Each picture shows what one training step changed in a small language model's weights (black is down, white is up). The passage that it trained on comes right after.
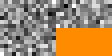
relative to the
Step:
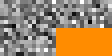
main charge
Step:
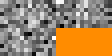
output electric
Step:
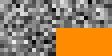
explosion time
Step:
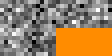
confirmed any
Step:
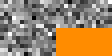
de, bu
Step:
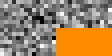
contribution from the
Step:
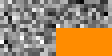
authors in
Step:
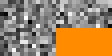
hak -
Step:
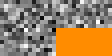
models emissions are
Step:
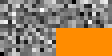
va uzum
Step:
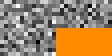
from public
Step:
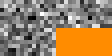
de plagas
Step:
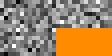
is originally an
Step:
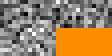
where N is the
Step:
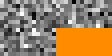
Definition von
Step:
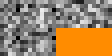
we get a
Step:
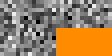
ao evitar
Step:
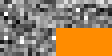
van het product
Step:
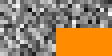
students of
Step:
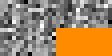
A 2 minute
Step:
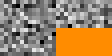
the valence
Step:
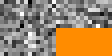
implantation and
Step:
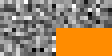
formed from a
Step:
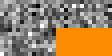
Lu, and
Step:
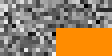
un casus
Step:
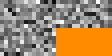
is generally energy
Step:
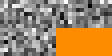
25 tasida
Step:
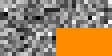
peak. The
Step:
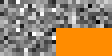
captured in
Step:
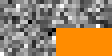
arise because the
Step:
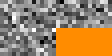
os valores
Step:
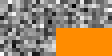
(left) and
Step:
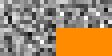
a superposition of
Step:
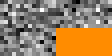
va qayta
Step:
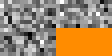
a quantum superposition
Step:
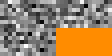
und nicht erst
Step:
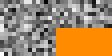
and most recently
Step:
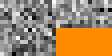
comparable scale.
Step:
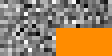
have also introduced
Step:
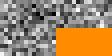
direction in the
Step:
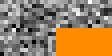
scale that provides
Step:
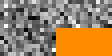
as duas
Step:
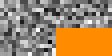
of the initial system
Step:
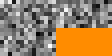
both systems,
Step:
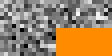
the size of the
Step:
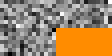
was studied through
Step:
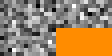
on Power and
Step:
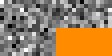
where we measured
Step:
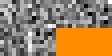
also mass and
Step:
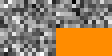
período de
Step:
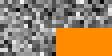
hacer que
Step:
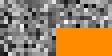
é crucial
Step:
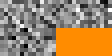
as only few of
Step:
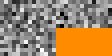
nm are
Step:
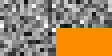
but allow the
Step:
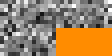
qilish hamda
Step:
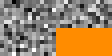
one experiment
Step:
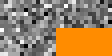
dependence of force
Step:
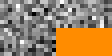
on the Si
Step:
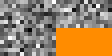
pasar por un
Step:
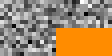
the system is
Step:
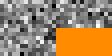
Design of
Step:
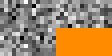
the soliton
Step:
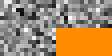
a diversos
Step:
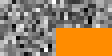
these lines, both
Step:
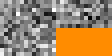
effective model: the
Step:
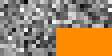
consist in evaluating
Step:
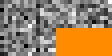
experimental excess of
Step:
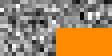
to overlap
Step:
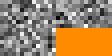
individuals. The
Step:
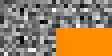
plot compares
